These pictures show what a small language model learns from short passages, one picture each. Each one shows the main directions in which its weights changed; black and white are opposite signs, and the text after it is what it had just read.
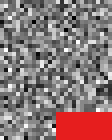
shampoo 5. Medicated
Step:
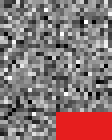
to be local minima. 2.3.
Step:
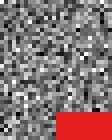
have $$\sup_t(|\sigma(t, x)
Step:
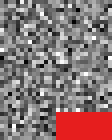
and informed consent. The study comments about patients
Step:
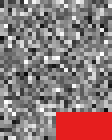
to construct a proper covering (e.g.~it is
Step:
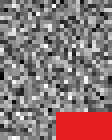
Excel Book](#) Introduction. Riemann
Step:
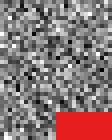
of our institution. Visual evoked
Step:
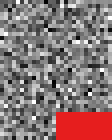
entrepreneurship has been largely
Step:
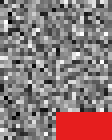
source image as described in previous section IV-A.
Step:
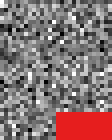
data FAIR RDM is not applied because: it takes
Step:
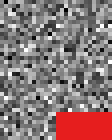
data reduction methods, the Shear Torsion
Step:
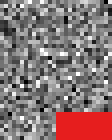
similar for disjunctions. Traditionally,
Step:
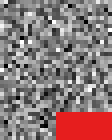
in R&I with other sectors, especially
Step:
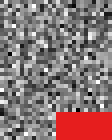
British households owned at least one cat
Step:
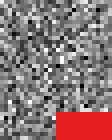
per 10⁵g protein and n is the number of available
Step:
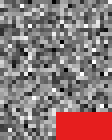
demonstrates that there are a higher number of young
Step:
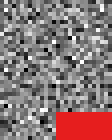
wet mix. c) Workability of Concrete:
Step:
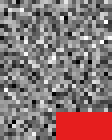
essential that all parties involved in the decision-making process
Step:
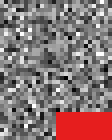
will give a similar proof to get the regularity of
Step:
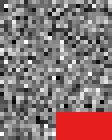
follows. In Section~\ref{hyperbolic
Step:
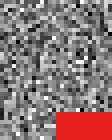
a diffusion-controlled mechanism^{2,5}.
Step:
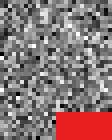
him out. Try to find an image to add
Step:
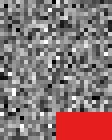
rates were qualitatively similar, consisting of one small
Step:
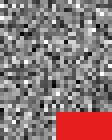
% Tween-20 was added to reach a final concentration
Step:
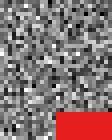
every exhaustive spatial pixel in the
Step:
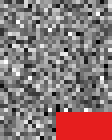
for a given image based on a specified space-filling
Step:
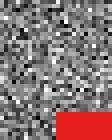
did not germinate, even after they were treated
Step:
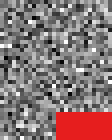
to \eqref{figure} for other notations). Here,
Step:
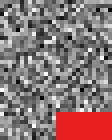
Movie was developed by Apple Inc. and
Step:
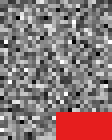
correlation. As we shall show in this paper,
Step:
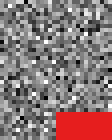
3^m \frac{e^{\alpha
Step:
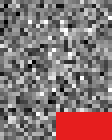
limited space of the intracranial cavity (space
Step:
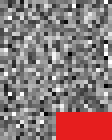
to children with physical, intellectual and multiple
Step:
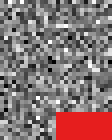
the probability theory is to determine the distribution function of the process
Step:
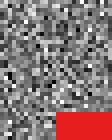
the NBM algorithm, no formal results about the stability
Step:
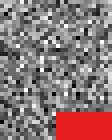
it was shown that the only solutions of equation (2)
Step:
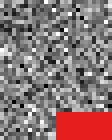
Table~\ref{tab: simulation_test_size}
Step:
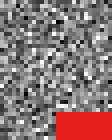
which would need to be specified. Unfortunately,
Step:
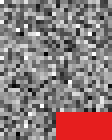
$\theta\in\T$. Let $P$ be
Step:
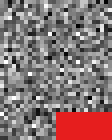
the factor}; to this end, relative properties are defined which
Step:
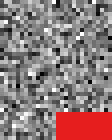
especially fathers. Three of the female principals
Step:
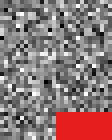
polynomial in $x$ (e.g., if
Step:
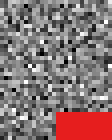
and different energy price forecast scenarios (see example on
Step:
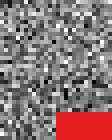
/ \max \rees(J)$. Since
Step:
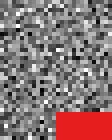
OF MINDANAO STATE
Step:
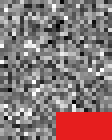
some integer $N$, which will prove that
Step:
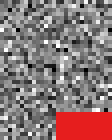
weakness and chest pain that worsens when
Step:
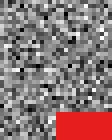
to TRO-homomorphisms of the universal enveloping
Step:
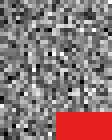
are reached for each continuous subsolution $u$ and
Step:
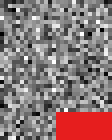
inflammatory response, the child developed permanent
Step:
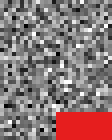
of selection, and all the necessary information about the source.
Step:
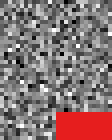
for (a) quasi-static indentation and
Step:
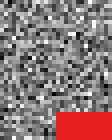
would never, have the budget for a digital
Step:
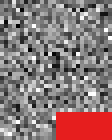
words of the subset $X$ provided by Lemma
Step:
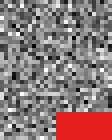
%\end{prob} %If we use the same
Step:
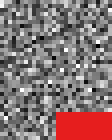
routing problem, namely the CVRPTW.
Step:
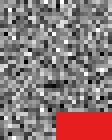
dysmenorrhea and
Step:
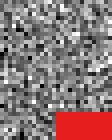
exceeding his or her resources and endangering his or
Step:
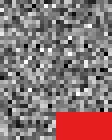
Bi-monthly composite water samples were collected from the
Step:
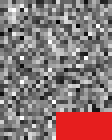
sampling bounds in the case of Hermite functions and to investigate
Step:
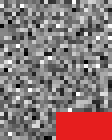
II}, Proc. Japan Acad.
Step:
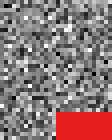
were planned to encourage participation of the staff
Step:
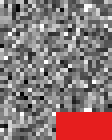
$\begin{cases} x_n =
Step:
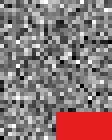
rank is necessarily equal to $r$), cf.
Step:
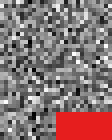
the action of carbon monoxide upon nickel,
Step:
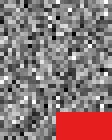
The proof of Theorem \ref{majorizing} uses
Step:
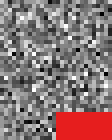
is the coefficient ring of Borel-equivariant
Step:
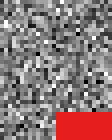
coefficients $a_{ij}$ describe the {\it interactions}
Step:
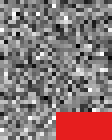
guarantee that this distance is at most $\epsilon$.
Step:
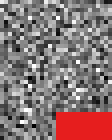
matrix is observed in both HDPE and PP
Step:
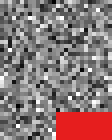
7 Fundação para a
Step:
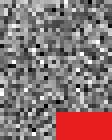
(2009):** Both compensation and recovery of
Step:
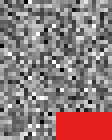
a $2R$ norm on $X$ if for
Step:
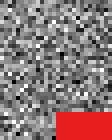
$|H(f)(x)|<\infty$, for almost
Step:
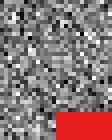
space $\Sigma$ for our process $\bfPhi$ is
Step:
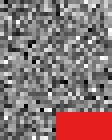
group on June 26, 2016, minute
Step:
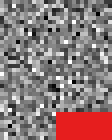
and farm-management data—the costliest
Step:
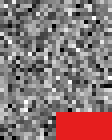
AI Artificial Intelligence BIA Biolmage
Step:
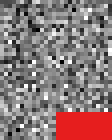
be chosen arbitrarily, any element in the coset
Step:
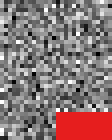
% of the 200 nm particles were detected in the
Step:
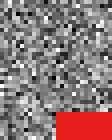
the three waves. In order to figure out if the
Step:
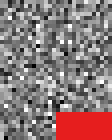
to a fixed rule as discussed in [1],
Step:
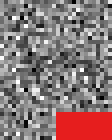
$z\in\partial D$ with
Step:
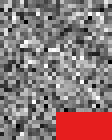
$\gamma=0$; the result of Theorem
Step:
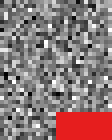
most abundant element in Earth’s
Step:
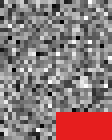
paper was finished I was informed by
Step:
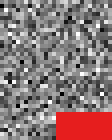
= 1 \quad (12)$$ All activation functions that are
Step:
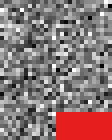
methods we use to prove Theorem~\ref{mainthm}
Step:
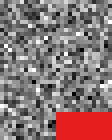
\proclaim{ Proposition \claimCa } If
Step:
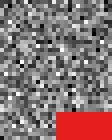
\Big |_d \, .\end{multline*}
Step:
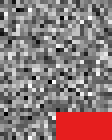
of the isocoumarin have been studied including
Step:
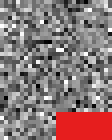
statements on the resolvent operators for model surfaces that are
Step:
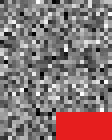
non-digital means; therefore, addressing them through
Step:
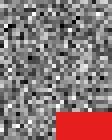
both cell-level and beam-level mobility as separate
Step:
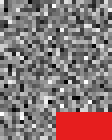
effects present in them. Almost the constant values of
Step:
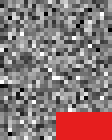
for using knowledge and understanding of mathematics in calculating volume
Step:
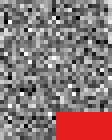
\cite{Haken}, are impracticably
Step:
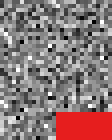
is achieved either by using a porous membrane
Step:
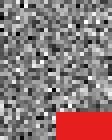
These experiments are labeled from Experiment01 to
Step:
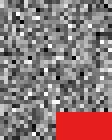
for most active material systems the optimization of the active layer
